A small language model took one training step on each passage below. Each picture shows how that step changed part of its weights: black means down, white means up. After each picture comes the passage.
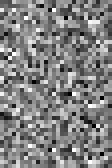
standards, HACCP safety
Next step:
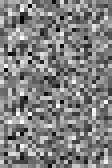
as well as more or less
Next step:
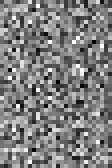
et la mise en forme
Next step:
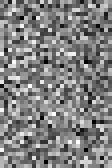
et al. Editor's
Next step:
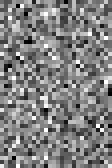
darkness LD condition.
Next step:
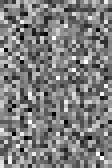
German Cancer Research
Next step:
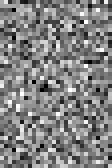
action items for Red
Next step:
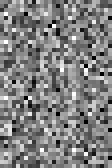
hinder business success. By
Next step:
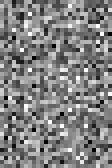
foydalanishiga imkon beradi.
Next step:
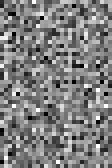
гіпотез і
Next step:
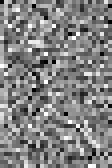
(profissionais de
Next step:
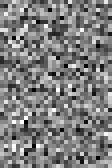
paint through digitally controlled
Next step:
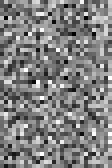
развития: инвестирование в
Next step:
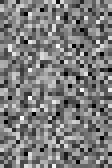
La performance organisationnelle est
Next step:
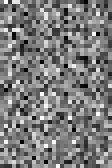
definition and analysis of an appropriate concept
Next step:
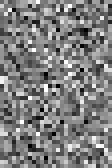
permanece oscilando de
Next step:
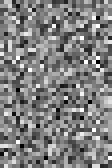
was reduced to zero again due
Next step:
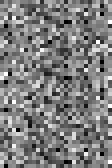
ўқув юртлари
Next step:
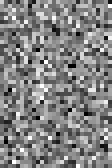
у тре- нутну
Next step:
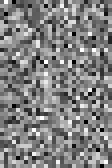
-soft ring. We
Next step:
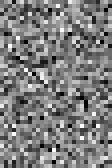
initiatives in multi-family
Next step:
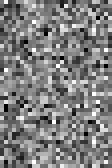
achieve the final result in the same
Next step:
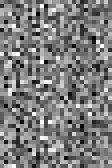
**Rev Bras Enferm**.
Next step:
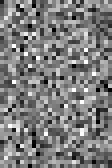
No No Contributed to data
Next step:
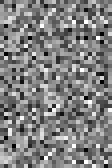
so active classroom participation is
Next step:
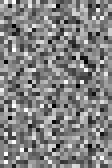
hozirgi kunda
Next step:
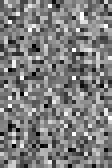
Tal edifício combina
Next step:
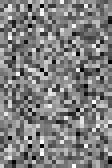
general education organizations until they
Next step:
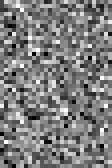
adalah untuk mengetahui
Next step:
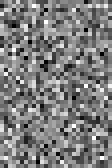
types of cybercrimes
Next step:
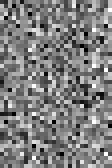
para el abordaje de los problemas
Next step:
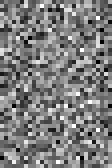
Framework—the framework’s
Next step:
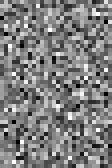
is examined to study the
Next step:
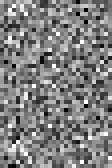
in Norway as a whole less
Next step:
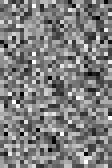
jamoat tartibi,
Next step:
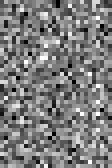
of the effectiveness of banks '
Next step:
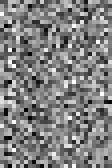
cell cultures or animal models
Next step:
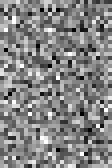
des troncations.
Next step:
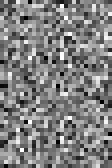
increased, progressively enabling
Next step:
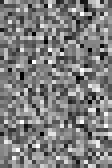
de posibilidad de la
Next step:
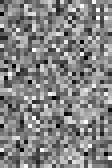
the 29th Australian
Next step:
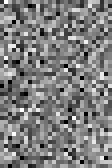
to involve some number of
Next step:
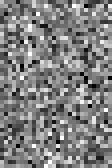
Asosiy vazifalarga
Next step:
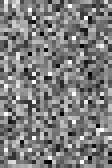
and *Serratia
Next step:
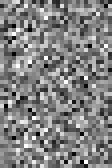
the date of diagnosis to
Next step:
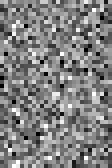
na matriz curricular
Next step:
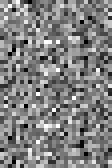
of students of vocational schools
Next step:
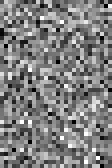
appeal against them according to the
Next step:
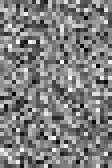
by log-transforming the
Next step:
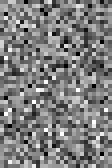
generales de conducta.
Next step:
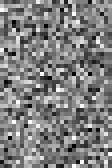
waiting time for surgery
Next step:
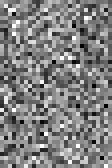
Afrique. Dans
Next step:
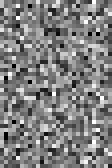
the effects in the illumination
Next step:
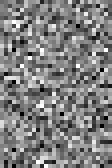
were located in the desired
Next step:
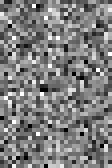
dry soluble product for
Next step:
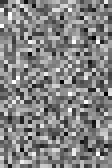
Priorities. **Journal
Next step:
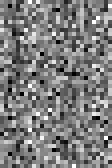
X\beta + u \quad
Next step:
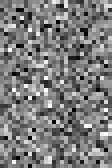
en este proyecto el
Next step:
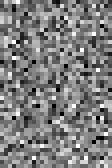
analysis, interpretation of results.
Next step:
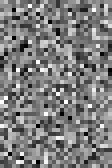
way, the revocation is
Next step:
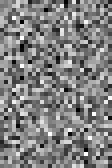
or, more often, influenced
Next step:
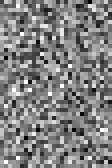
8 Photons emission by
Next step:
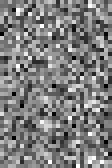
Front view of the main
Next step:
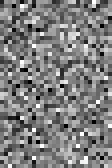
children are considered. It is
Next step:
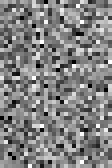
и др. В системе
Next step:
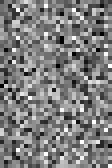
matan banyu,
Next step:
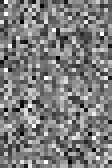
return back to its original shape after
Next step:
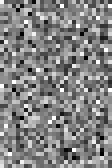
UV-C ($\lambda
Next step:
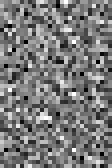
students' learning and ability to apply
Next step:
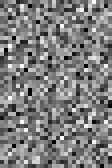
the impression that they are
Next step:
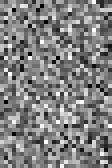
join the project and provide us
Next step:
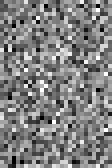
a great interest among the respondents in
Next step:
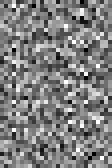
De waarde in de
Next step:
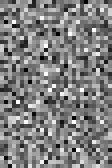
of the Punjab (now
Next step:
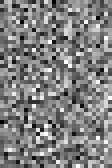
2 28 years old male presented to
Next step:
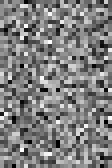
Planned implementation in the model
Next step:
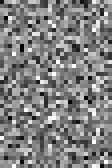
los resultados de la permanencia
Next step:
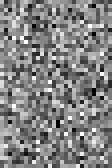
Jurd⁴ isolated
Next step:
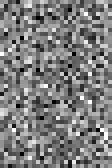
JO 'JALARDA
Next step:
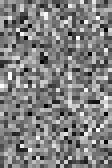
for the $J = 0$
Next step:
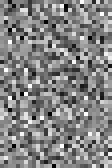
B.25] Ushbu
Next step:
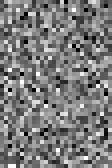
solution that facilitates the student's
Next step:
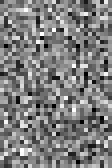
a mesma pessoa que
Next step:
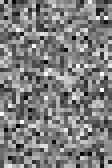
algorithm (*e.g.*,
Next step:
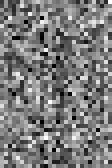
что усиливает развитие
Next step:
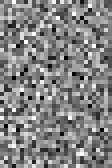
enterprises that wish to
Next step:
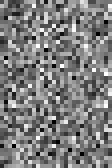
cheklangan bolalar uchun
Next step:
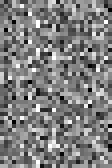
Schülerinnen und
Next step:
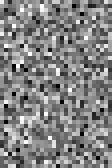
architecture of the network adapted
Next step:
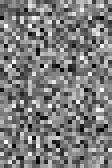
de alguna enfermedad
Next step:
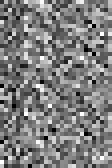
ta'lim muhitida
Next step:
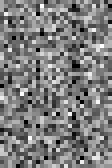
*El secuestro internacional
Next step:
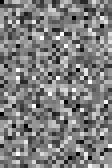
per cent) related to sustainability science
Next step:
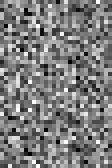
to create constraints, create
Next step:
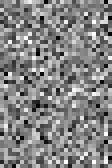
которых довольно
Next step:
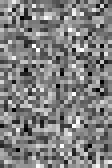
output – i.e. into
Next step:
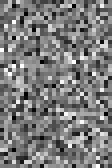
an algorithm for calculating the
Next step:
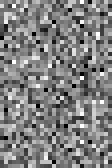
sendo ao mesmo tempo injustas
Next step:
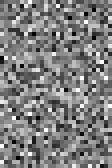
pintu masuk. -
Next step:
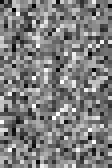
interests Authors do not have any
